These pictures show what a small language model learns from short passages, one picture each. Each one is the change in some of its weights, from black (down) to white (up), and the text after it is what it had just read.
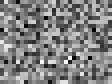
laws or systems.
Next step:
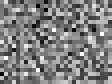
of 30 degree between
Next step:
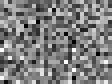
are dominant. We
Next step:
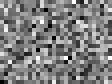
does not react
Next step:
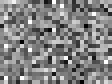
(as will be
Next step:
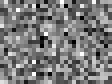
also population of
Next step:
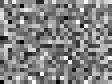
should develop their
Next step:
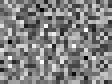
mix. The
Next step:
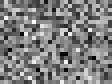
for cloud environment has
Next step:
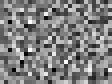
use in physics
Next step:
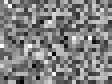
the most widely used
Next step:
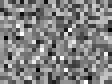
industry has always
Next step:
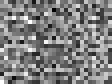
in digital payment
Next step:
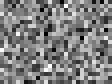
recognize. This
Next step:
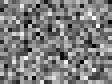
lines). Here zero
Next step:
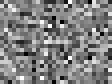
run to be
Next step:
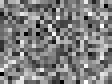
$\nu$ and
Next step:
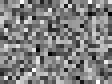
into account that
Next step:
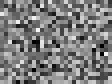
wavelengths. We
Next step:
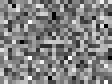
have being posing
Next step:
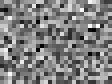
boundary conditions}} are
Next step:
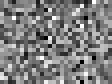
differences among sites,
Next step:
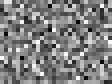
After completion of the
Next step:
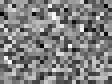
the consumer's
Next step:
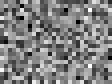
would provide an example
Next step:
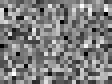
a major insect
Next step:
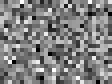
into account the first
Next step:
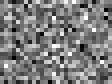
optimal operation zone,
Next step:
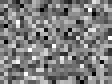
average and an additional
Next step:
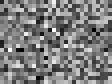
technologies of natural language
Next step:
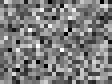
size equal to corresponding
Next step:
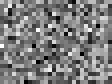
successfully underwent
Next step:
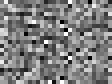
to that in
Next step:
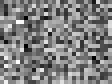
Both patients and
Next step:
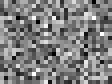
magnetic nanoparticles must be
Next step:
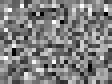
a function of the
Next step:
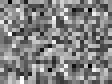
the HRC and
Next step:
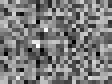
are reproduced from
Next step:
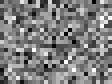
calculate fitness for
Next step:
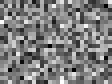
research this.
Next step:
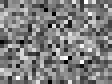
abilities that involve
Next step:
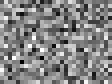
as their only
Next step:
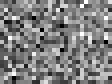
a hierarchial relationship
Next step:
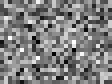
problem loans will
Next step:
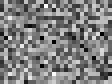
transform inner attitudes and
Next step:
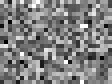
student can evaluate each
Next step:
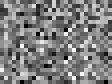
did not exceed
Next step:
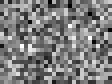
no sequences). %
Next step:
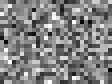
So, the plasma
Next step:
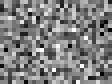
singular terms with
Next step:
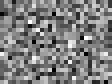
paper is organized as
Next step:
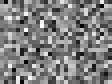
sizable effects
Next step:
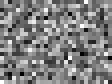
Smoking has also
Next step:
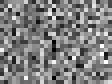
filling. The
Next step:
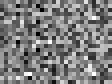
regions around image
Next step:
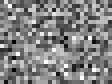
the training process,
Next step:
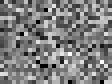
large gap regions,
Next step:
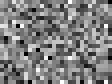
had also become more
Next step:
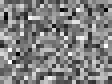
the S_L
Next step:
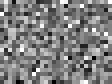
where we dropped
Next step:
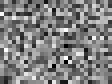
while spatial attention
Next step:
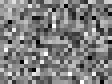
not correctly account
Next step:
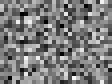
risk, lend
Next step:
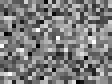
illustrations of
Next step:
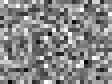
rotor, and
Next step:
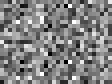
or even predict them
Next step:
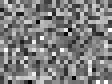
is assumed to have
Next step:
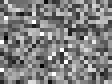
to maximize participant
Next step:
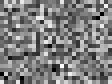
compressed format.
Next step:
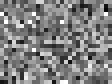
for a program
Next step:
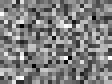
do not observe the
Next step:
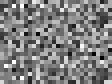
frequency spectrum reveals that
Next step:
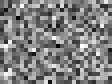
same boundary conditions to
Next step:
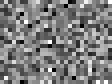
is concluded that comprehensive
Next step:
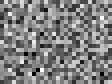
pointed out the
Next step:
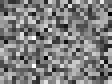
importance of motivation in
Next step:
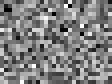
which shows promising usage
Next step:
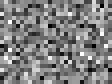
into the CPS
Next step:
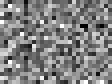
EO data
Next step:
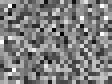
Recent advances
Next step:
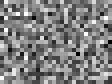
saccades but
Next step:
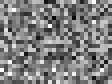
possibly to their
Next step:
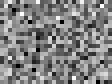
are nonzero.
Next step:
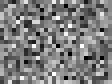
porosity level below
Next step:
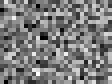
originate from
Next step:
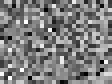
dust extinction.
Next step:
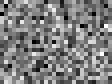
limestone in
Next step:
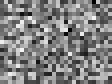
factors that favor
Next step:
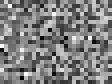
the area, while
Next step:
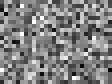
Moreover, this model
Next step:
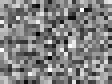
identified and studied in
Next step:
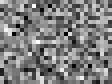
indicate the number of
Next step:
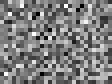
all turned
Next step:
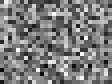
on the barion
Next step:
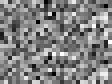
property of dispersion is
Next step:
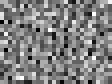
shall be used for
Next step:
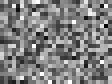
ferromagnetic instabilities
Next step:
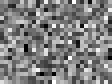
They have subsequently
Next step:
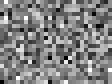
patient by adjusting
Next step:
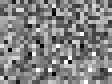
structure refers to the
